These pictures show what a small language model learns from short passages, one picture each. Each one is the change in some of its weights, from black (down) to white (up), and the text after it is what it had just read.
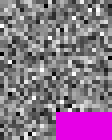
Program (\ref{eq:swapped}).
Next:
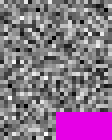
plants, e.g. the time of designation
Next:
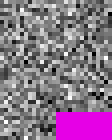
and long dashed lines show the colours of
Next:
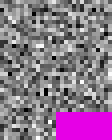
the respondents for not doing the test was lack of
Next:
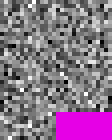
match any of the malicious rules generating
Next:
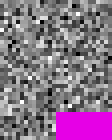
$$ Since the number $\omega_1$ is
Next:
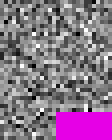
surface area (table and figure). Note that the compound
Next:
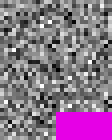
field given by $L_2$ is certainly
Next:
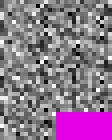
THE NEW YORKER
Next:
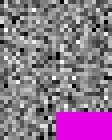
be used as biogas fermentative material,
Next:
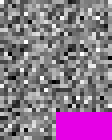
willingness to read, or if they read they
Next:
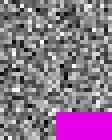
problem so that all physical units are omitted. The
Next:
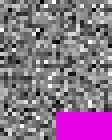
described above computes the maximum pseudo-likelihood
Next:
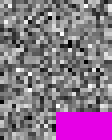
\textbf{Corollary 2. }\emph{For any
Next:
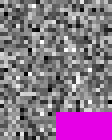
the theoretical distributions, and only general statements about
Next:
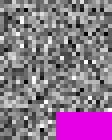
the BPS particles decay at rest in the external
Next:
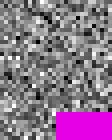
Franel numbers of order $4$ are those
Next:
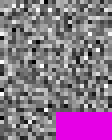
showcasing the activation path designed to provide the
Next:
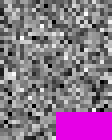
and neither \code{(*pos).x}
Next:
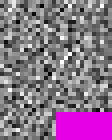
USA Materials Research Society. In
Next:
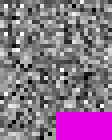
the following more precise result: \begin{theorem}
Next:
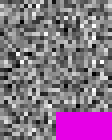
of the problem-based learning-based e-module
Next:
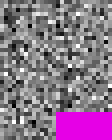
(eds.) Physical applications and mathematical aspects of
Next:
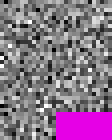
are many readout strategies. First the analog one with
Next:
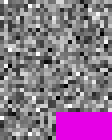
inelastic channel is favored over the elastic
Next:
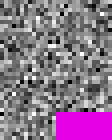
resonance in hybrid inflation which can produce PBHs
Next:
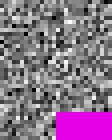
number of words generated by their combination. In general one
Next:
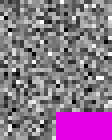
in the literature. For each discussed method, we provide
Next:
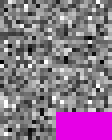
interest: Nil Abstract: Background:
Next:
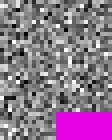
adequate treatment. Corresponding Author
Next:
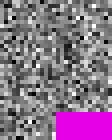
superconductors (HTSC), and is
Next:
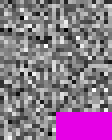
Madhya Pradesh. The
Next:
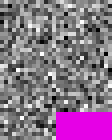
on the curve coincides with the zeta function of its
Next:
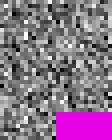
on Climate Change LULUCF
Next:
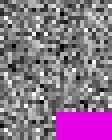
score to dynamically adjust cross-modal
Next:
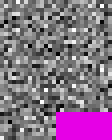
methods may well deliver substantial improvements to the execution
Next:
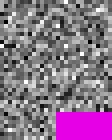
shows the natural logarithm of resistivity,
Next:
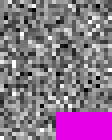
fraction), which contains the separated biomass with a solid
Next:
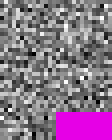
a batch size of \num{32}. The
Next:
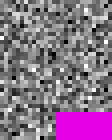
the user’s natural language request into a
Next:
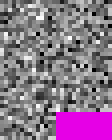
simulations. \begin{table*} \centering
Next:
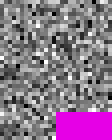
adherence, quality of life was improved.
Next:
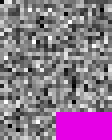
cisplatin, used as a standard
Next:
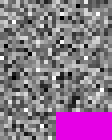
widest ranges of indications.¹ Although they
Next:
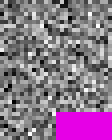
TTS comes in. Prosody transfer is
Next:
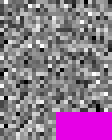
in which the water possibly acts as the only active species
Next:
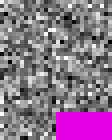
processing only on tops 40 days after the last
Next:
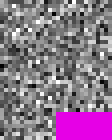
#2) are separated in frequency according to plans
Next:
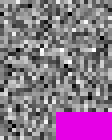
denotes a time derivative.\\ In order to write the field
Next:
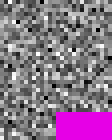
the covariant derivative with the electromagnetic potential
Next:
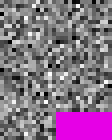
two-photon exchange potential! The resolution of
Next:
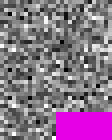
normal, from the proof of the normal case above,
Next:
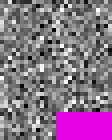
isolate demonstrating notable electricity-producing
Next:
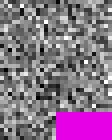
Noting that $\alpha^{A}$ in
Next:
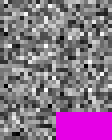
PA, United States Introduction -
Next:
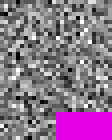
Gibbs states (with the definition appropriately
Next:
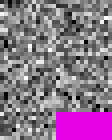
zeta-function, generated from the periodic orbits for
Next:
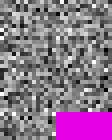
the detection loophole needs to be closed only
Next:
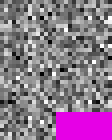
interstitial spaces in rats exposed to
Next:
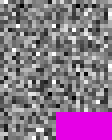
Mechanisms," *Comp. Sci.
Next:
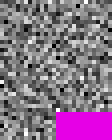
help confirm the predictive capability of our model
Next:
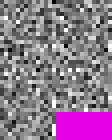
to provide wound healing in vivo
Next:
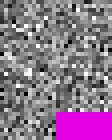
locals; 6 % and 2 % accordingly.
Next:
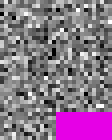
is used. For completeness, we show in
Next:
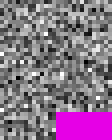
the time evolution induced by the prior model, and are
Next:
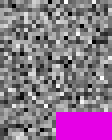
the assumption that $\Sigma A, \Sigma B$,
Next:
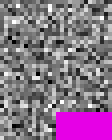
$M$ be a Riemannian manifold. Let
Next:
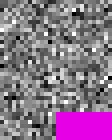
choice of the constant $M$ in Definition
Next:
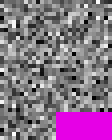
t\mrm{RH} \equiv
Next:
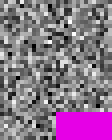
Agency (JST). \bibliography{main}
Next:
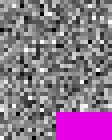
applied in lots of quantum investigations, including
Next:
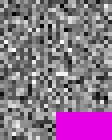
general framework is the following. Let $\B$ be
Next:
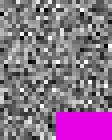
The lower panel of each plot displays the ratio to
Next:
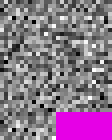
silicon are particularly important since they could be
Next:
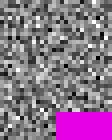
of the billiard boundary are followed by corresponding classical
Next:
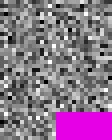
much like a variable in this ring, however
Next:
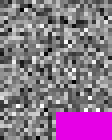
1973 Fiber Science OH-6
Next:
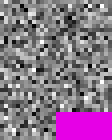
devices \cite{Haug}. Quantum plasma
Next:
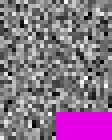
antimicrobial susceptibility patterns of the
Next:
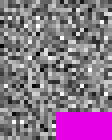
of the maximal extractable randomness, was still
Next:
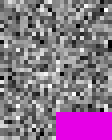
with a mass insertion at the 2PPR
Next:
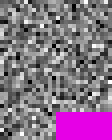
confirm our calculations for a wide range of values of
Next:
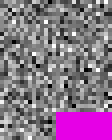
fact that $U$ is unitary, the time
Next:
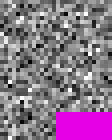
A multicriteria decision-making method
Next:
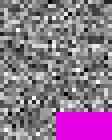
bad reduction at $S$ and with the fixed
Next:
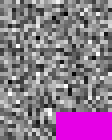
initial conditions, NPAG will always give the same
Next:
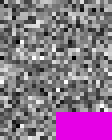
the resulting PGD solutions during the online phase.
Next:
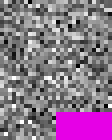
further in the next section about exploitation. With
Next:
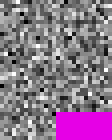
which confirms that the non-zero quantum Hall
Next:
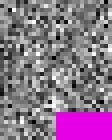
of hardware resource consumption and in terms of electromagnetic
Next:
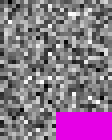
2(a). Plot of the ratio of
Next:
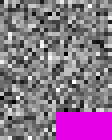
series converges to give a continuous function on the circle.
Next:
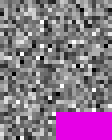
adopted in \cite{sun2022data} can
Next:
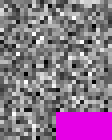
embedded image metadata DRI has, for
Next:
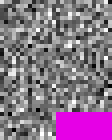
Meeraj et al. investigated the fractional
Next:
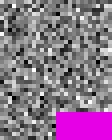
signals in our large data sets. For two-body
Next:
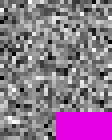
social sciences (SPSS) version 23, and
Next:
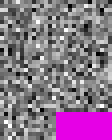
multiple correlated orders, we search for a system
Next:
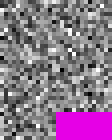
understand whether this approach works in CDFT and what
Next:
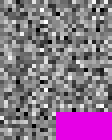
The corresponding solution of the Liouville equation
